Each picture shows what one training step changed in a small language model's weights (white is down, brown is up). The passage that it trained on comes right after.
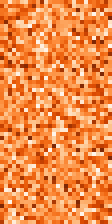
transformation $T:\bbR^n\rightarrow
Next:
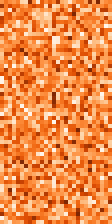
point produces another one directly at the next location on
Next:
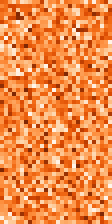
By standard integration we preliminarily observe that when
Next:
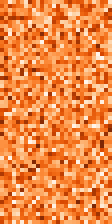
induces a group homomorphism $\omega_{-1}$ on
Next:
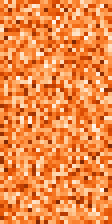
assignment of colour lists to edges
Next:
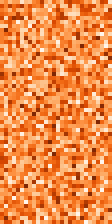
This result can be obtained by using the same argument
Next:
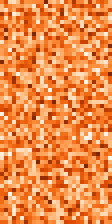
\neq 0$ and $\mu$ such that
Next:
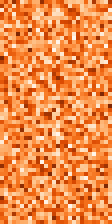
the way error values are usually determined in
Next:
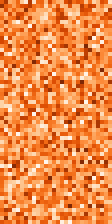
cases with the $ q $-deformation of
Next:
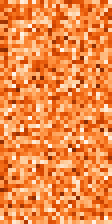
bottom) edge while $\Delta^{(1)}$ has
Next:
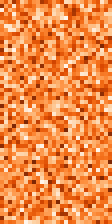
the discrete maximum principle, i.e., for
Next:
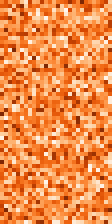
(the pole of the stereographic
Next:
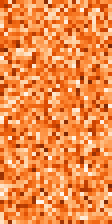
ambient isotopy an oriented link $L$ in
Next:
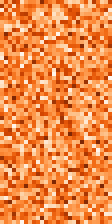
the `observed equals expected' constraint on the
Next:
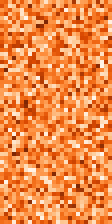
This automorphism is called \textit{the restriction of
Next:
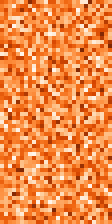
The category $\mathbf{CRng}$ of
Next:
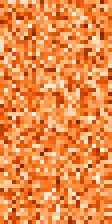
infinity. Our result is built on a result
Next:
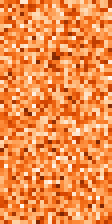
of the Rohlin property as follows. For
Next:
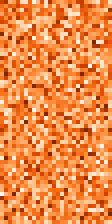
vertices of $\mathcal{K}$ are isomorphism classes
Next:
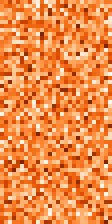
{\emph Integral Closure: Rees
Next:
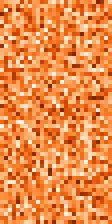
\frac 1 n \langle \hat
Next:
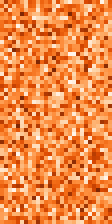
to a cosine and a flow direction in
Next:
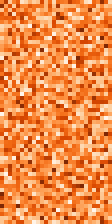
all of which not noted can be found in
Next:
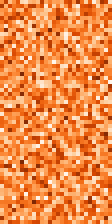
consist of the singleton $\{p\}$, the
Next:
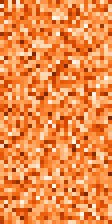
with a number of challenges. One generally
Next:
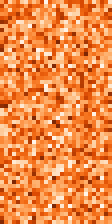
prescribed degree and eigenstructure over an arbitrary field.
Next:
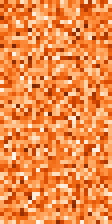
``matching points'' after a deformation of
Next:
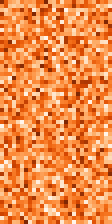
\in rng(f)$ for some
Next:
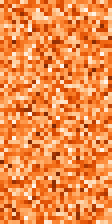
for the inverse problem arising with the PDE model
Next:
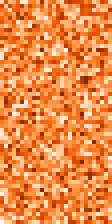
uniformly in $\Theta_1$ in view of
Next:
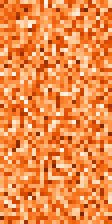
operators commute in this case as well. \medskip
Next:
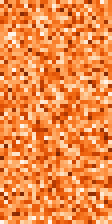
to be generated. In addition, while the product
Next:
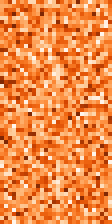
first claim now follows by flat base change $-
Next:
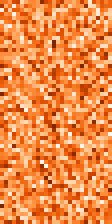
the tensor, arranged in the
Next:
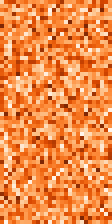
finite dimensional algebras over a field $k$, then
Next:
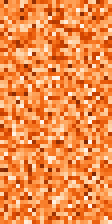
skew} if for each two distinct points
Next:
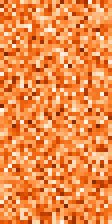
all throughout the paper. Since double ramification
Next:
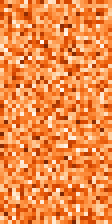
+ \langle dY(t),
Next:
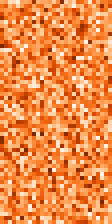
\newblock In {\em Zeta functions in algebra
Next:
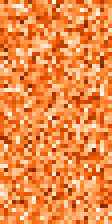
action of a lattice in a nilpotent Lie group and
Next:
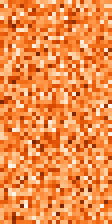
C. Sabbah and T.
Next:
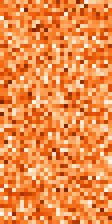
{\em Kraken} supercomputer
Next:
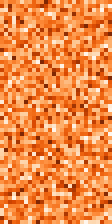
then the definition [(6.12)] is
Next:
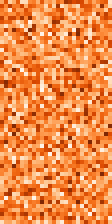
cannot be analytically determined using the Galois Theory.
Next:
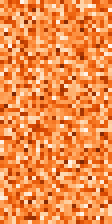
of the completion $\hat{C}_\pi$.
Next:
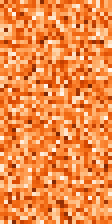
by the inclusion $R\to\C$).
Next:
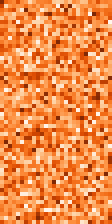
system on control performances of robotic
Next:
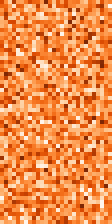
A$ is a local augmentation. The
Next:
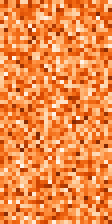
if one aim to get two stable positive nodes.
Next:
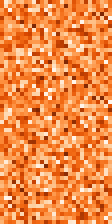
equation in $u = u(t) =
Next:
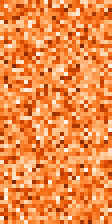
operators, Legendre's transformation}
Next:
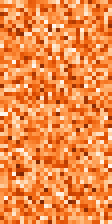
\end{equation*} Summing from
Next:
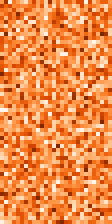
extensions of the number field. In this note I
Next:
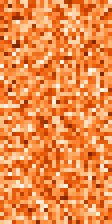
exhibits exponentially stable solutions when subjected
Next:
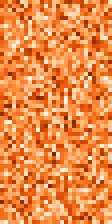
are related by a $2$~or
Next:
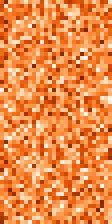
length or length $0$ modulo $4$,
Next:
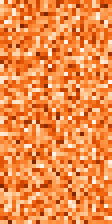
Lax pair as Fuchsian systems $$\cA
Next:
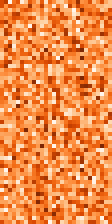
been considered by many authors with beautiful
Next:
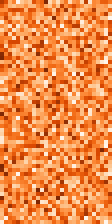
\Gray is not triequivalent to
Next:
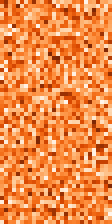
define a Shimura datum,
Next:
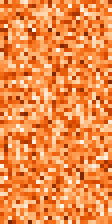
investigate the condition under which two parallel surfaces can become
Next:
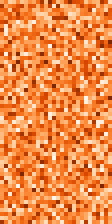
Cartan functionals, which helped solving the
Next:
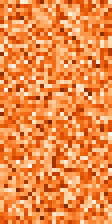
But it can't be calculated without some
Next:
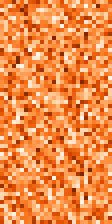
\maketitle \begin{abstract} The
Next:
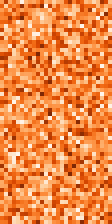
width of the product of two sets $A$
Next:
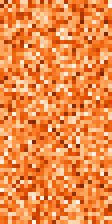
several decades (most recently in
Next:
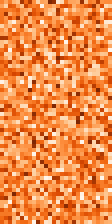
The coil along with the iron core
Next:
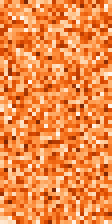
0}$, we use the following notations and definitions for
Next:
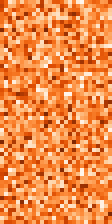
$\beta$ is chosen so that $\sin
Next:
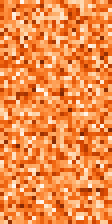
$C$ depend only on $T$ and
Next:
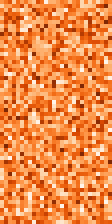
because $\mu=3$. (See
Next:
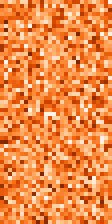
relation. This gives a bound for the magnitude of
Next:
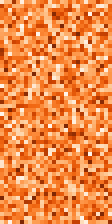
France} \author{Renaud
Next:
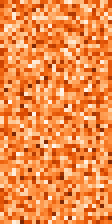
$h^\sharp$, by means of the definition
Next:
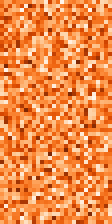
affine if it is equal to a linear function up
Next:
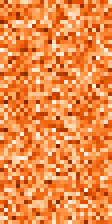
fluid flow, the projection of the nonlinear flux onto
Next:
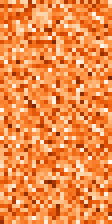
discussion, which will not be attempted
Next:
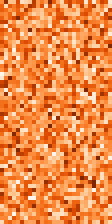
open sets $U_j$ one has an
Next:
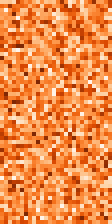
Since $f_\eps'$ is compactly
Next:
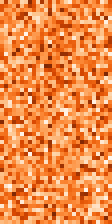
that if $z\geq 1$, then
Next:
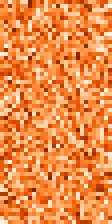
asymptotic distribution under the no change null hypothesis.
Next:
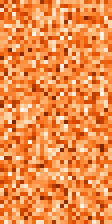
the curve $E$ is called supersingular,
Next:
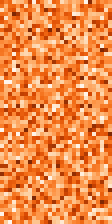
Inequalities. \newblock {\em Amer.
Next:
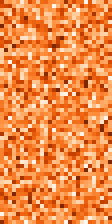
für Mathematik, 2019.
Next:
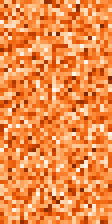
sheet of paper. \end{remark}
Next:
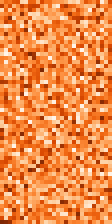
of this paper, which is Theorem 2 below.
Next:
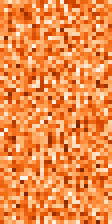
= \beta \} \delta_A
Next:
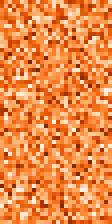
is also $D^1$ (resp.
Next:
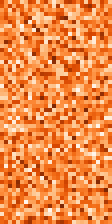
is also a commutative semiring with identity. Note
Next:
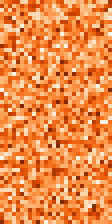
of a compressible viscous and
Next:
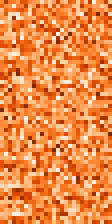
contraction sensitive stage the separators will get
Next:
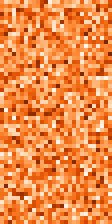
\mathbf{Q}(\bka)^\dagger +
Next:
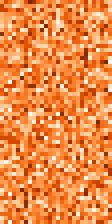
factor; in our results in the tables
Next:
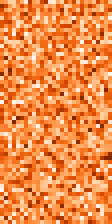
1$. Hence $\psi=\psi^*$. The proof
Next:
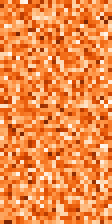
we may therefore assume that $ {\cal
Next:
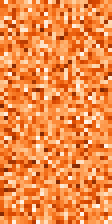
it turns to be the dimensionless GPE
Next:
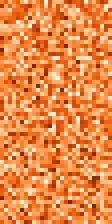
equations. A filter is the transition probability for a
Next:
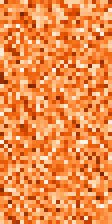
to note that the inside of the sphere is not
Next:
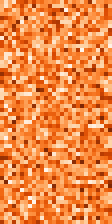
the pullback of a map in $\E$
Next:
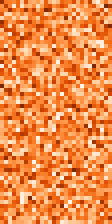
the lines of Resnick and \sta\
